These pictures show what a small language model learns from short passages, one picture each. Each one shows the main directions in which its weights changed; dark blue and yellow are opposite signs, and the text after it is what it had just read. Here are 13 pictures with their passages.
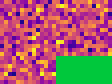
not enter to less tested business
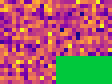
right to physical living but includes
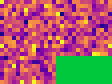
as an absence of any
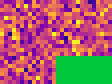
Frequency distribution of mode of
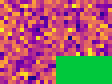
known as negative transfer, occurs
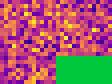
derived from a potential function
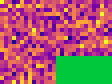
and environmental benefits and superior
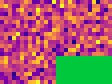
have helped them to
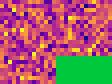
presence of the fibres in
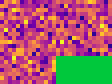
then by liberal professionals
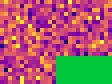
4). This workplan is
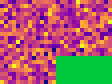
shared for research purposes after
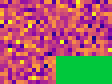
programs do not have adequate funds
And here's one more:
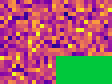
element. A tag is
